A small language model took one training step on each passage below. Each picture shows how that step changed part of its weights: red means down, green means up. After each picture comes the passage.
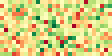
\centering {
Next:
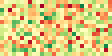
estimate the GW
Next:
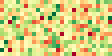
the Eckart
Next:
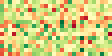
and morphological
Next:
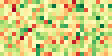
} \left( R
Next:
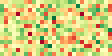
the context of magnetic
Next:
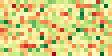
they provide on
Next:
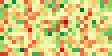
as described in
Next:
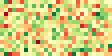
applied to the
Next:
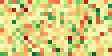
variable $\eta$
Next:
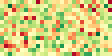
time is critical
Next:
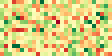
events rarer
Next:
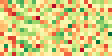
material sourced
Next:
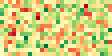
of printed
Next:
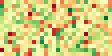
grades of
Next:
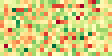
to the control group.
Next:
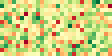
ce qui
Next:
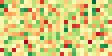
were defined over native
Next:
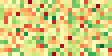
the weak coupling
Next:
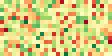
might be able
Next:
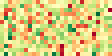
benefit from
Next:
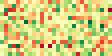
solely on
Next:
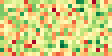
and increased coverage
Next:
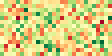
dust temperature distribution}
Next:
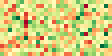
one of the first models
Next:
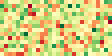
of another
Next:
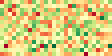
will contribute to the
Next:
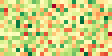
to nominal values
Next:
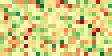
via $qg
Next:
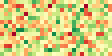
of the new BH
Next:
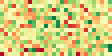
alteration from
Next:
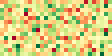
well as in higher order
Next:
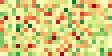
open problems in
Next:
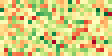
capacity - during
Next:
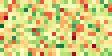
in pregnant
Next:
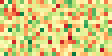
are set before
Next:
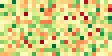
Lei, and
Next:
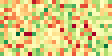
Incidence 1
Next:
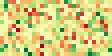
belonged to
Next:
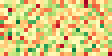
evident that the
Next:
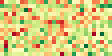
was understood as
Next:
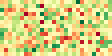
account the real
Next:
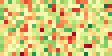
in contrast to
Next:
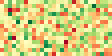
that is most important for
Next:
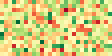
that employs the
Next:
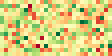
of the study was the
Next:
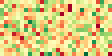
is influenced
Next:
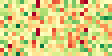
a grain size of
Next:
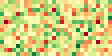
and the equation of state
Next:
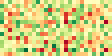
for the effect of
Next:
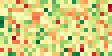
sewage network.
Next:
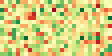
disease, and
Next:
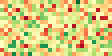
reveals an
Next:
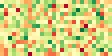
to investigate
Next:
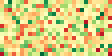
that the storm on
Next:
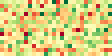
obtain the features.
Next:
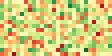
and are thus an
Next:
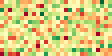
determined by the
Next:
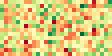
the same as the size
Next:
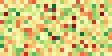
in the fibre
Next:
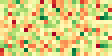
holes at the
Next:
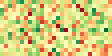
radiation and IC
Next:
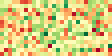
computed using the
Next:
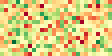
line carries a
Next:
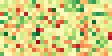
immersion in
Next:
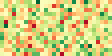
the e_g and
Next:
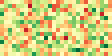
coefficient of the
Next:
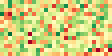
results of the comparison
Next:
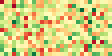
parameter $\delta$ was
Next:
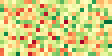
the spin and
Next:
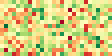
\in \Gamma}
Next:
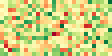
\gf\ does
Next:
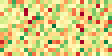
the career
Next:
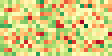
allowing precise
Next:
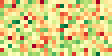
electric field is related
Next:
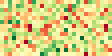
a) For a
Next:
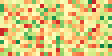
the critical value
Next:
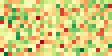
to the copper
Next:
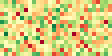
is inferred,
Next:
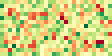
working for ways
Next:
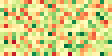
out in a similar
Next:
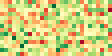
and velocity of
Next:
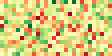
tubulin in
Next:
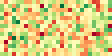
the other hand, a
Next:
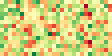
of summation in
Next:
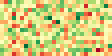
f$) of the
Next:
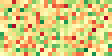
the plasma
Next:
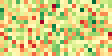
stations teach
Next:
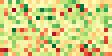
own time which
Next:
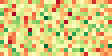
increases with the
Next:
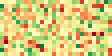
the development of other
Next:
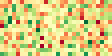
the fragile
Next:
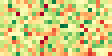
giving a red
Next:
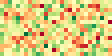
this case the condition
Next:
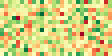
different programming
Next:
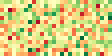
the idea that
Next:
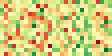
individually and by
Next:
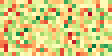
contributions from task
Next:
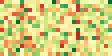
process, it is
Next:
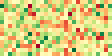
of avoided
